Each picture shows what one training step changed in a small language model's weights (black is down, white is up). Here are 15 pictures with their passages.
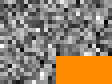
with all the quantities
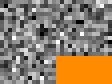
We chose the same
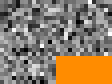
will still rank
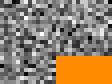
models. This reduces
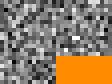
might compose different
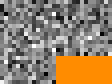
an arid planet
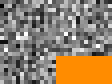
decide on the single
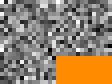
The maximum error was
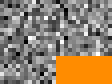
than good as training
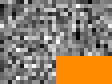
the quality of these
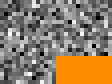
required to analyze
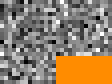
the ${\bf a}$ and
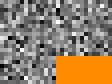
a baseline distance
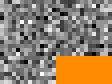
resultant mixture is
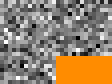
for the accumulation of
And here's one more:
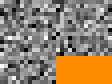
our specific quantum volume
